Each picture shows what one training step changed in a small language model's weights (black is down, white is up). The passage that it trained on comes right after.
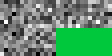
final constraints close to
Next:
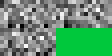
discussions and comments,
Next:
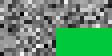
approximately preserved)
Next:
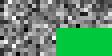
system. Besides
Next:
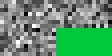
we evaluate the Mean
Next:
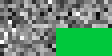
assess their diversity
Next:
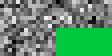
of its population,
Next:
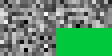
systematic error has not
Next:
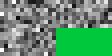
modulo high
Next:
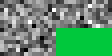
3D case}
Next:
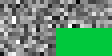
of infections in
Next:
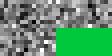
μ m. No
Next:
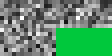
first family of
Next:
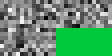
Hamilton, Canada
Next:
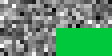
electorate for
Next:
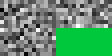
out in this
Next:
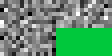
In the present we
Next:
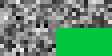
and influence on
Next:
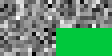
As mentioned above,
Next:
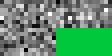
or absorb
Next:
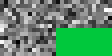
the Lagrange stability
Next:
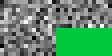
with an object X
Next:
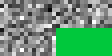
sufficient details of methods
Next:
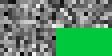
the microscale minimum
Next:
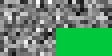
it is not of
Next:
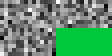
implementation of the
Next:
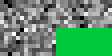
cover: a standard
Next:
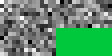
presenting the project
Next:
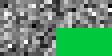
(F table
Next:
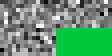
previous prototypes
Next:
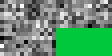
(see Appendix B
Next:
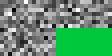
that, an
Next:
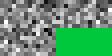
models experimental results Table
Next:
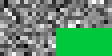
the following properties:
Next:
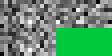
activity in the development
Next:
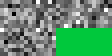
is studied in this
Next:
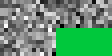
participate, providing
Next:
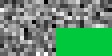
point A may be
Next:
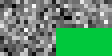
for producing a
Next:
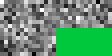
exchange depends on a
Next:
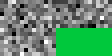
b, correspond to
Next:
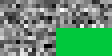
accurate uncertainty quantification
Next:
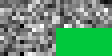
sensor performed better than
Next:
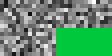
the effect of
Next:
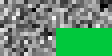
proposed. This method
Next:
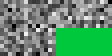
at which they
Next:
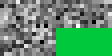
and exploitation of
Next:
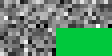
both the short and
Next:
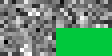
the overhead caused
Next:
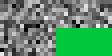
connected to each other
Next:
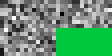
brittle behavior.
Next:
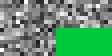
floating within
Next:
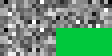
were randomly divided into
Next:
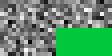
couplings to the SM
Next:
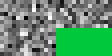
the polygonal
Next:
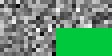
of these quantities involves
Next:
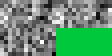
model on the
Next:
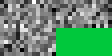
we show that any
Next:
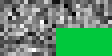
using basis functions that
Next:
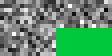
used the same event
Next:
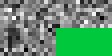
from easy task to
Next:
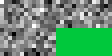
it will affect to
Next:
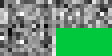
techniques and skills while
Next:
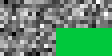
only as steps to
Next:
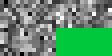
the model has
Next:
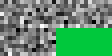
constant up to eight
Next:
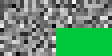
of 1000 for studies
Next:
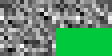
lensing features but
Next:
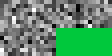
different channels in the
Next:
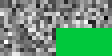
flexibility across different
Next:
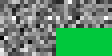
in the study,
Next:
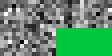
similarities to
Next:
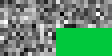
time of natural rubber
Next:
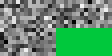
of the Central
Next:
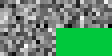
and the availability of
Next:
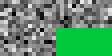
be written in a
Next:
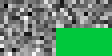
the bromination
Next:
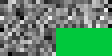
after SI,
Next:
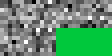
management is to
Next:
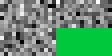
The important point to
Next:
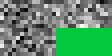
meson momenta does
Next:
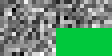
that address specific student
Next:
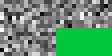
it must be optimal
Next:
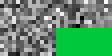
of the most common
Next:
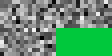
by the input signal
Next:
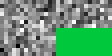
intensity of tapping
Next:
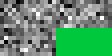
can infect the
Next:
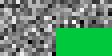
of the separating
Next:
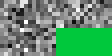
Thomson cross
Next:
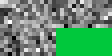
a special electronic
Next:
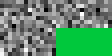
elements of the electric
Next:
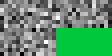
collection modeling, we
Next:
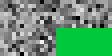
wave generation and propagation
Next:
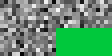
at room temperature,
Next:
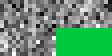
larger for model
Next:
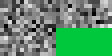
was rated
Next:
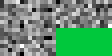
positions data and
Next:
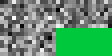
information, the location
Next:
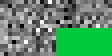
processing is relatively easy
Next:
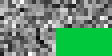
of adequacy to
